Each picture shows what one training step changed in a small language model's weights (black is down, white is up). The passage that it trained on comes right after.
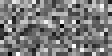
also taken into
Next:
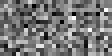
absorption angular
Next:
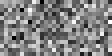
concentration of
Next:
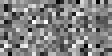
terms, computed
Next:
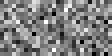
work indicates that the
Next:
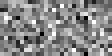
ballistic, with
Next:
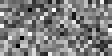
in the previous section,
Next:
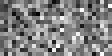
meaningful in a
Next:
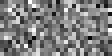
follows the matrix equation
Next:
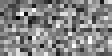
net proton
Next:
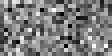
factors like
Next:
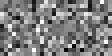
and Water
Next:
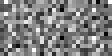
and the sum of
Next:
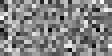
because there is a constant
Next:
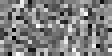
settles into an
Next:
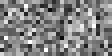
feature maps are
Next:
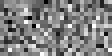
construct simple
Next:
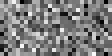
model (Section
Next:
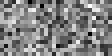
behaviour of the second
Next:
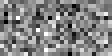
= \sqrt{ e
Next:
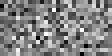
of its envelope
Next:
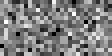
advantage of
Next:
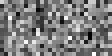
program has 5
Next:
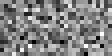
of other bubble
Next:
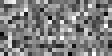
each with a radial
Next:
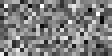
the decaying
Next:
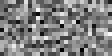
also a requirement
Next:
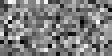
with $f_r
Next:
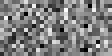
points colored by
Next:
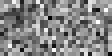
some kind of
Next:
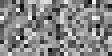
of motion. In
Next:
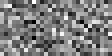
times in the second
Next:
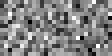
database systems,
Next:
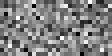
timescale) are
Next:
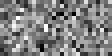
in fact physically
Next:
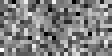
particle diameter
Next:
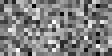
candidates after
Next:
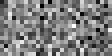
while the final
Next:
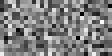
of the charged
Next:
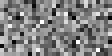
higher spatial
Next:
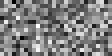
Evaluation of
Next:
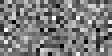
model parameter, as is
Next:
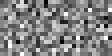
\hline $\left|
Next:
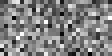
a truncated
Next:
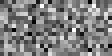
compact stars},
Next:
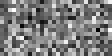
verify the
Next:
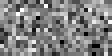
pDOS for
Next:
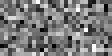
entropy profile
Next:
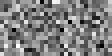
components: the
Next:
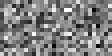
specifically their energy
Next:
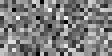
Since stocks
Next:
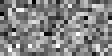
dynamics for a better
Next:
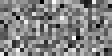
the data. In the
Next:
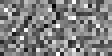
the right column
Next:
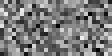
separable ones,
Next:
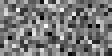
Handler** The
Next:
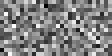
the role of
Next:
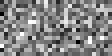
allow for a direct
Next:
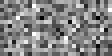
critical: when
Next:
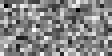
anticipation of
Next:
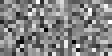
\leq p$ and
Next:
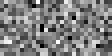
region. The lower
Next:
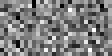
(a) and
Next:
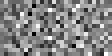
a more complex problem,
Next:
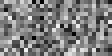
transfer to the problem
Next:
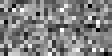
IR measurements
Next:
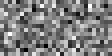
the cable puller
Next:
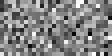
of $\alpha$, which
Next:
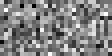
due to DC magnetic
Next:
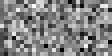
type I error
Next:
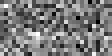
proportional to
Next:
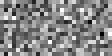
DESI &
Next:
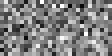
Physics SB
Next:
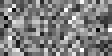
on graph structure and the
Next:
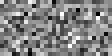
dashed curves
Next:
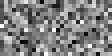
its edge length
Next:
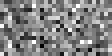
a reduction in the
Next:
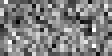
initial bisection.
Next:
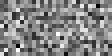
the wide region
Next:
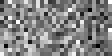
is the constraint
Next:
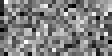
express $A$
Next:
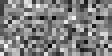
interactions near the
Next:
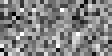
achieving a mass
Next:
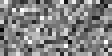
MAR) can
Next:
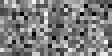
None (used
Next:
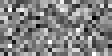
MF capsules
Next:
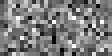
analysis was performed using
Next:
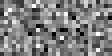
higher order corrections.
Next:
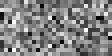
random networks in
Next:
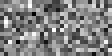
of individual
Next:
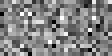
late times.
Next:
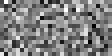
them assumed
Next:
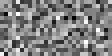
the strong TiO
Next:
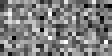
respectively. Since
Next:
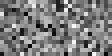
into account that
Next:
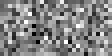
dt \qquad
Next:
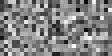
of identification of
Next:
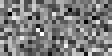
turns out to
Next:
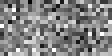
materials As
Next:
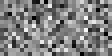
rooted in
